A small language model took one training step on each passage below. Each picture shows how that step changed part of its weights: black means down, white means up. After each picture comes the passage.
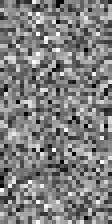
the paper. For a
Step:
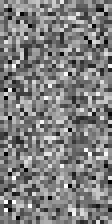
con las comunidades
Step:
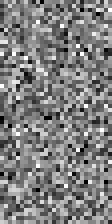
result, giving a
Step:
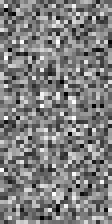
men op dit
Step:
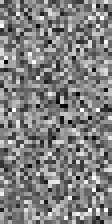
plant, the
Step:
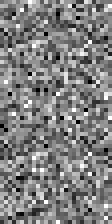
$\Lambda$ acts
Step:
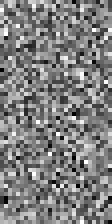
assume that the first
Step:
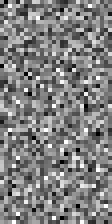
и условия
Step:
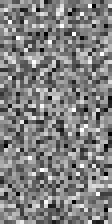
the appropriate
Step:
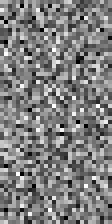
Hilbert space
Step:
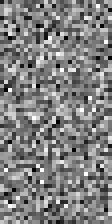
the qualitative and
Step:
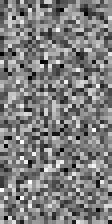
Фото 3.
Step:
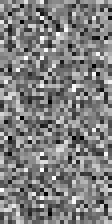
matrices in
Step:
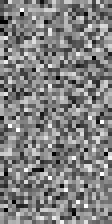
las aportadas por
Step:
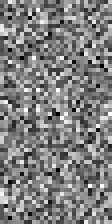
example, an edge
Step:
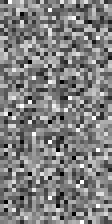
una de estas
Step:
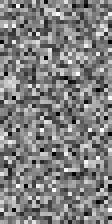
isomorphic to complex,
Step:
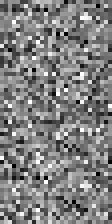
się nie tylko
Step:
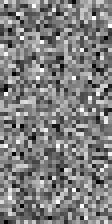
suggest the study
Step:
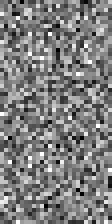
denote an inner product
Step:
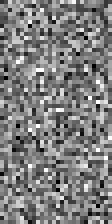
da comunidade /
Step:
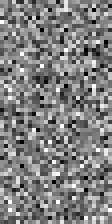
de higiene
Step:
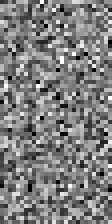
number of choices
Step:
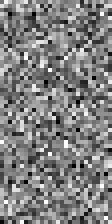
N$ matrix, which
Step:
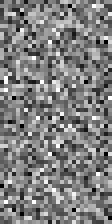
a saúde
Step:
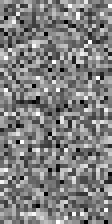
$\scr E$ is
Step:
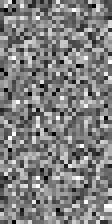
$\mathbf M_n
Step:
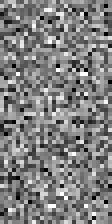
em números
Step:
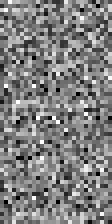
where $\gamma =
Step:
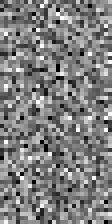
and $2$-dimensional
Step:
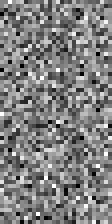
rewritten in
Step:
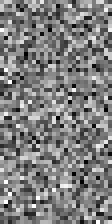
be the complete intersection
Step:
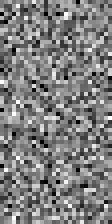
\ee for each
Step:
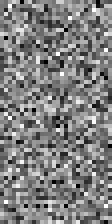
Disponible en:
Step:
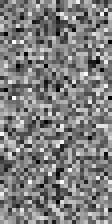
amount of
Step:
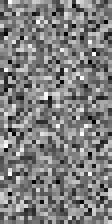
its application may
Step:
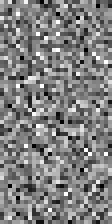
paper remain true
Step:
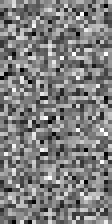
nossos planos
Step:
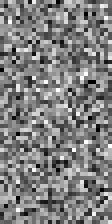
by our assumption on
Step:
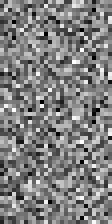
qismlari —
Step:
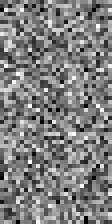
jadal rivojlanib
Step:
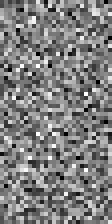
can take smaller
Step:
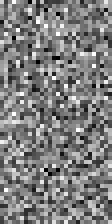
{\mathcal N}$. We
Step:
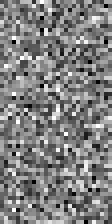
we separate below
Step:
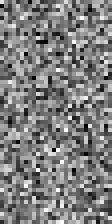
Lie algebra over a field
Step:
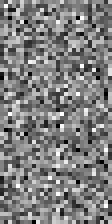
of regional international
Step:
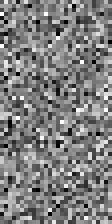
a real robot
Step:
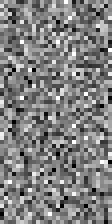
compensador pode
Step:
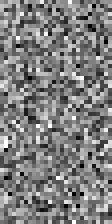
distribution in the family
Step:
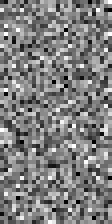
enough to
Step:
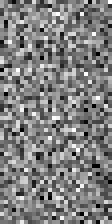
de técnicas
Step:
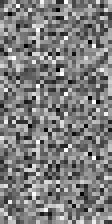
of the initial curve at
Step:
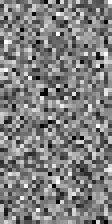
asosida inson
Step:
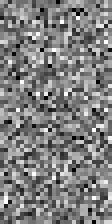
in the sequel
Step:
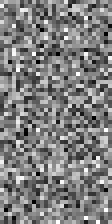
of specified boundary
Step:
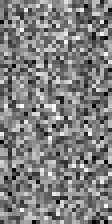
projeto, de
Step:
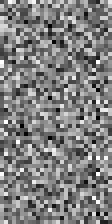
to derive
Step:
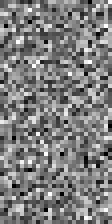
have the following product formula
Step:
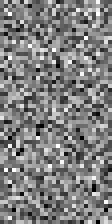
which in detail
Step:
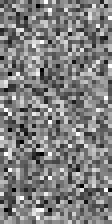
raportăm la
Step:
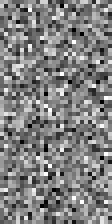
Institute of
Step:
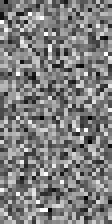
space of polynomials.
